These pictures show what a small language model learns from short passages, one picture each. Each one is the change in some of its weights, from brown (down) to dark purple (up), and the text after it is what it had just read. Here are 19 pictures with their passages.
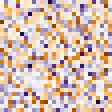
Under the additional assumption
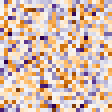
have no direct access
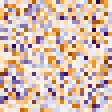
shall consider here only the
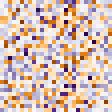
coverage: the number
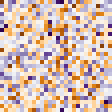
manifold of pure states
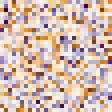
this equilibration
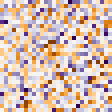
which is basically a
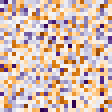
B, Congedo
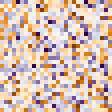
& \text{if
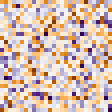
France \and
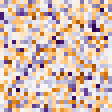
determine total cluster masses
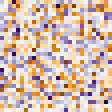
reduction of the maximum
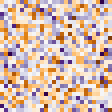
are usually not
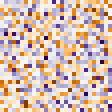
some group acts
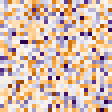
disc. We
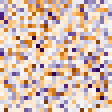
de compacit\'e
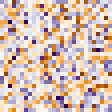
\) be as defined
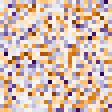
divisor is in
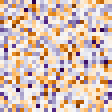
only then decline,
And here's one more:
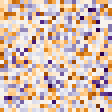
\rangle. \]
